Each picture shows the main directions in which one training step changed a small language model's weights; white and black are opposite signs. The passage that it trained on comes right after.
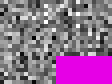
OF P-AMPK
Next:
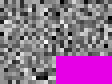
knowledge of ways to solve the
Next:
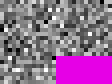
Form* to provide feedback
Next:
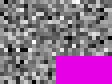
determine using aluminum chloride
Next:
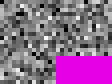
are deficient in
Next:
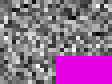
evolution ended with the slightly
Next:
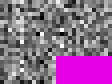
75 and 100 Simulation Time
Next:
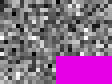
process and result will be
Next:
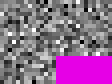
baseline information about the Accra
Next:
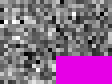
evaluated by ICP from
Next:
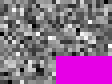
In the right breast,
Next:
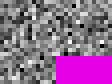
drinking water sources,
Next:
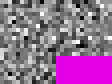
- Review & Editing,
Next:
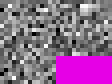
reviews are derived.
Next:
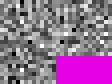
platform with its components, and
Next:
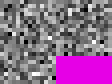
reduction ratio. This can be
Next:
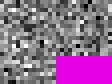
loss and metabolic improvements with the
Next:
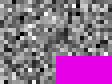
height and peak wave period at
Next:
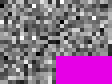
analysis of any opinionated
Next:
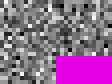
To link to this article:
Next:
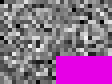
editors will indeed
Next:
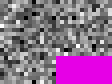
these cases were of Class II
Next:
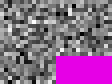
constant current source with nonlinear
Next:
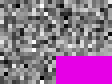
mixing matrix can be obtained
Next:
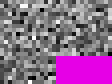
explore the underlying reasons behind
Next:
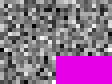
multiphonics with a
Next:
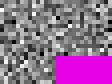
(initial values,
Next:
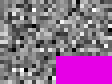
plants grown on water solution
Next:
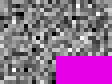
4. In addition, the
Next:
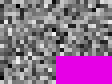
Entirely other loss functions
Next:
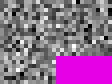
may be prevalent among
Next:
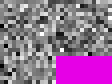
of this pressure centers causes
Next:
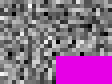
barriers to community pharmacy
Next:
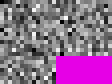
Types of Outcomes
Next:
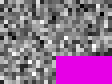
and one of his American
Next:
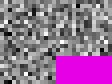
solvers. This work
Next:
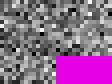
diabetes and 474 cases are
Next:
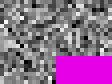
viewed as child abuse
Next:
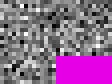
*Advances in
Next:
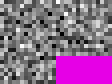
of the Kernel
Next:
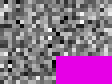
especially, in rural areas.
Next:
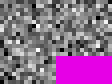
and 3) Any intervention
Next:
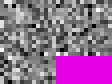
proactive health assessment alongside
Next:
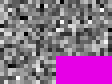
the contents (Board,
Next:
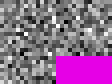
(MAE) of
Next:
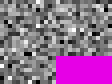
offer prompt response,
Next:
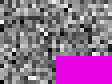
the analysis indicated a better level
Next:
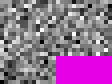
given with a class IIa
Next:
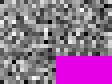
entered the analysis only
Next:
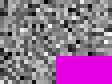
statistically significant numbers of new
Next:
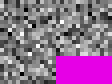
by dissolving 50 mg of
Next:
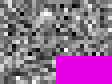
dar rgyas
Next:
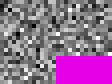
distribution of nodes in addition to
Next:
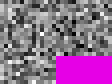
German Microwave
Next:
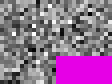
(Talati et
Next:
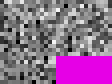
being confined in an
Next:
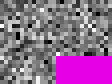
- Tzokov,
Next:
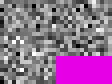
. A total dominating set
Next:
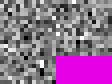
of gray and blue,
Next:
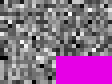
Hollow fiber membranes offer an
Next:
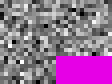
presentations more effective. The
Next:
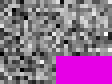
labels across all cases are
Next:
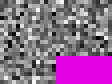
Collaborate in interaction region
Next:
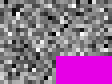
starting with organizing risks identified
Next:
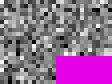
to Ukrainian business entities;
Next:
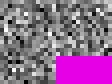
inhibins act locally to
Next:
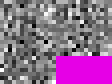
height. There was no statistically
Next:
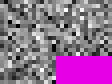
layer of waterproof resin
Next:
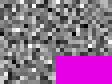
kernel shell.
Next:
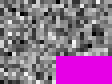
between articles to mitigate the
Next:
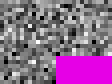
Table 3. A confusion
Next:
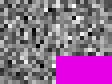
be created to provide people with
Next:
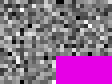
free-free condition is then
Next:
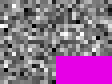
For comparison, we train one
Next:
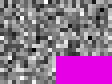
less overhead as the communication
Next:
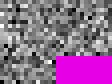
can induce either increases or
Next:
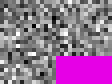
of this work is to assess
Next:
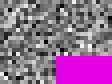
of the components that undertake
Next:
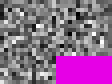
result of more rapid reduction than
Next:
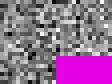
TMJ comprises two
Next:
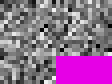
efficient CTU-Mine
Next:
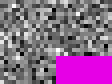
attempt using the relative approach is
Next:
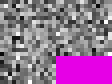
included for visual analysis in the
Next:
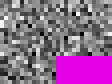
about 40% of the course
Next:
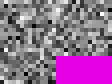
Leading topics of the session
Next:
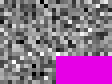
the take away packaging that
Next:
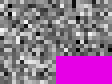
collaboration between all authors.
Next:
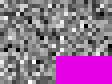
of fisheries &
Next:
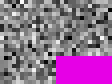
and stars have all become
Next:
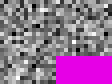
health service provider should provide
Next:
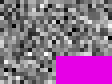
México. 15
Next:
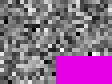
filtered with a 100 μ
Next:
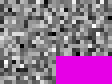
of La Rioja,
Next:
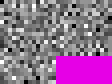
the attention of research in the
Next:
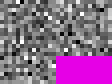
size which make it challenging to
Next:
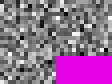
of γ , and if
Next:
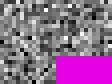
processing biomass. Their recommendations?
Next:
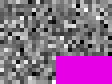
user group for which the products
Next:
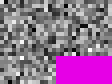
understand where to look for reliable
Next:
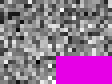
River Basin vary from
